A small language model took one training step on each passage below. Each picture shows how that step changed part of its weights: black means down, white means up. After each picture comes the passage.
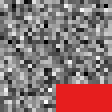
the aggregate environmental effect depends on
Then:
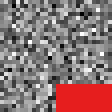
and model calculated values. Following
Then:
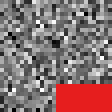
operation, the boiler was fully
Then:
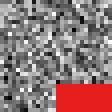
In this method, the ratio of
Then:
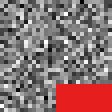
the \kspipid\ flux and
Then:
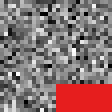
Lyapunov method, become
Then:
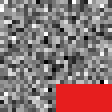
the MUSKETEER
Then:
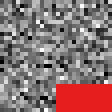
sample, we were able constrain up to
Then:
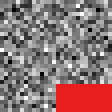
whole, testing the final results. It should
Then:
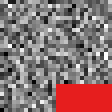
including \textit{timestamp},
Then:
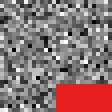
convinced that, through the
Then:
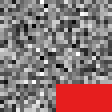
to the cuBLAS
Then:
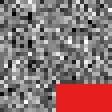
actions and programs as determined by
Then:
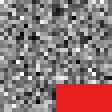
in 2--7\% depending on
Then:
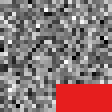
in the lesson, and improve the quality
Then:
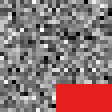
stability. The laser was operated at 2
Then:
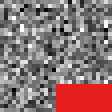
which yielded seeds with higher
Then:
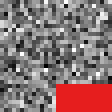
to the dataset’s non-linear
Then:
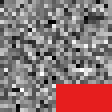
communities. They should have a say
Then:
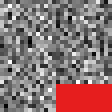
interior-point algorithm and introduced weighting
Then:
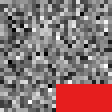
machining the cam section, the center
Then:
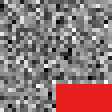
\approx T_{HO}/D
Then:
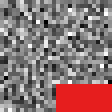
of COUNTER usage that
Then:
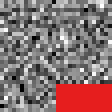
In addition, archaeological data is
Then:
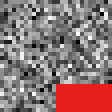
&= \text{Formation constant of
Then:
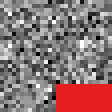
notch specimens. The
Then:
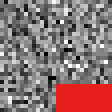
projected angular extent is related to
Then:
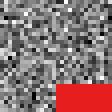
to require different values for $(\Delta
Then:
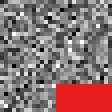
nanoparticle thermal conductivity and
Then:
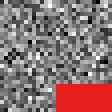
behaviour: population dynamics, structure
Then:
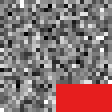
(arguing that the freedom
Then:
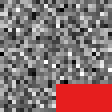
it is in the uniquely sized
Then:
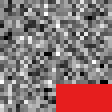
learn the unitary's action on this
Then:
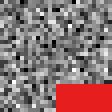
complex was prepared by taking
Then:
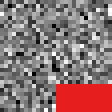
(2HDM) is a simple
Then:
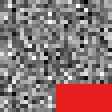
from time to time and titrated in
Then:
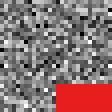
a decision tool for researchers for determining
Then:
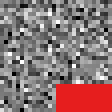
authors read and approved the final
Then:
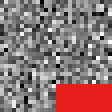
LEO satellite network with
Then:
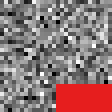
search tools. These aspects increase the
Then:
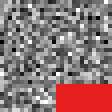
firewall only checks
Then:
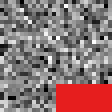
Bayesian Optimization
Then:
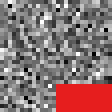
to their non-linear nature, not for
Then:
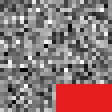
of mouth. It must be by way
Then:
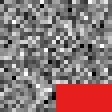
the process. The implementation of collaborative strategies
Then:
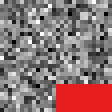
using the atmospheric pressure
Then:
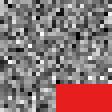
\model{} consists of two
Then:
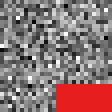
Viorelia Zaharco
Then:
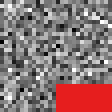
inhalation, eyes
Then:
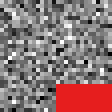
of vertices \begin{equation}
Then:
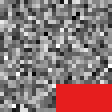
to the known SR of a reference detector
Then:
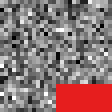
the corresponding ones of [3-12].
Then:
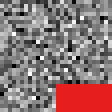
sum over \ $F_n \cap
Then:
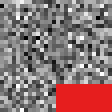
Papillary muscle and also
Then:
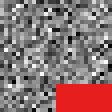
$\nu$. The MD simulation
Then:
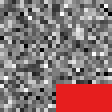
research of any field at all? - I
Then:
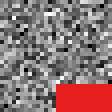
work on SN~1994D we
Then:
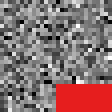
particle level— similar to a lunar
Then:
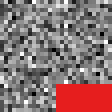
modify their thermodynamic properties.
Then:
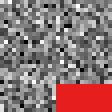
position (Proposition S3), so
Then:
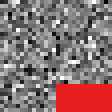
and these studies have important scientific approaches.
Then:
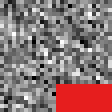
of two solutions for the same value of
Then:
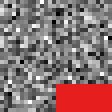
day old culture. This was
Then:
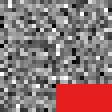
Once a sensitive host is
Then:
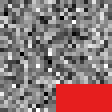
violation of Bose symmetry in correlation
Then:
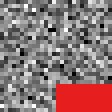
the fraction of ECOs in a
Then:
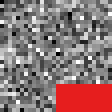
on immunohistochemical
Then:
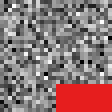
drowsiness. The aim of this
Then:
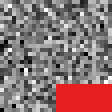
an analysis of key themes (a
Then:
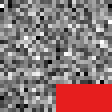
and upper limits on the neutron
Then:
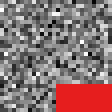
(a)~full view,
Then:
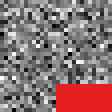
\begin{equation} {\bf
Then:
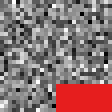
and the velocity ranges of sources increased
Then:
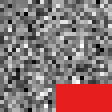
Interest** The authors declare that
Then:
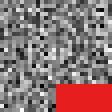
Methodology: Research methodology is a
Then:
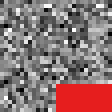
the Subatomic Structure of
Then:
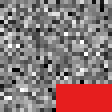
In previous works [1], [2]
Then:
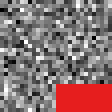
for the study of the upgrade
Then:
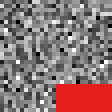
quality without oversaturating individual
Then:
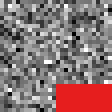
during hot pressing. These parameters are
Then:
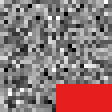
were sexually abused, 23
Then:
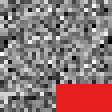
tectonic stress. The model followed
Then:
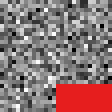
the average number of deviations per lot
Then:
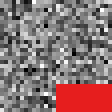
the four globular clusters.
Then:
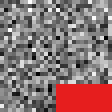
model independent correlations among the MSSM
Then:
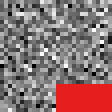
method. The mass-loss coefficient
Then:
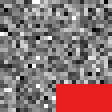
field evolves in a static
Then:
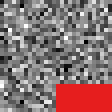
To achieve this goal, we
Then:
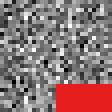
Future and Emerging Technologies
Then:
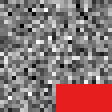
nm}$ from the hexagonal
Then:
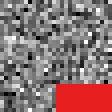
Next. The Analytical framework
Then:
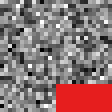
seem to lack strictly
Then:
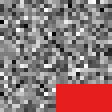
on the listener. A second important role
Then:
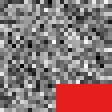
#1 \RightP }
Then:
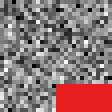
of the event of observing input x given
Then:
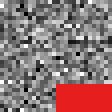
functions from each CQM.
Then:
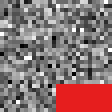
contribute to their poisonous and
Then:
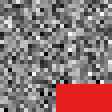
outcome is represented as an integral
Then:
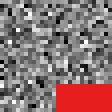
the excitation only diffuses weakly
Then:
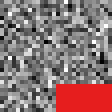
science “Pedagogics”
